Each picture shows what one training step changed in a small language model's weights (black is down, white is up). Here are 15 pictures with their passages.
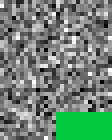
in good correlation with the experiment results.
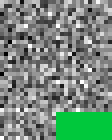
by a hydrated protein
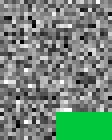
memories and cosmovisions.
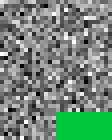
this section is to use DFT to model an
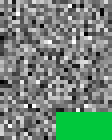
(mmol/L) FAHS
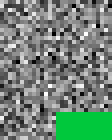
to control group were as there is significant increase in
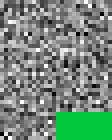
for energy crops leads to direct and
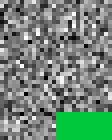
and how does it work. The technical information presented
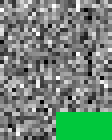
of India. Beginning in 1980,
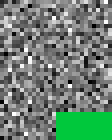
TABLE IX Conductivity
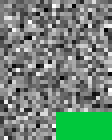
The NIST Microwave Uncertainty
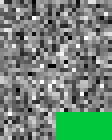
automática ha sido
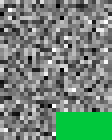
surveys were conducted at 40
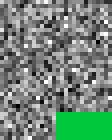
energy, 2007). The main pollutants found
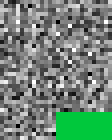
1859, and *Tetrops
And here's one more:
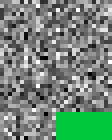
'the Hanged Man' refers to
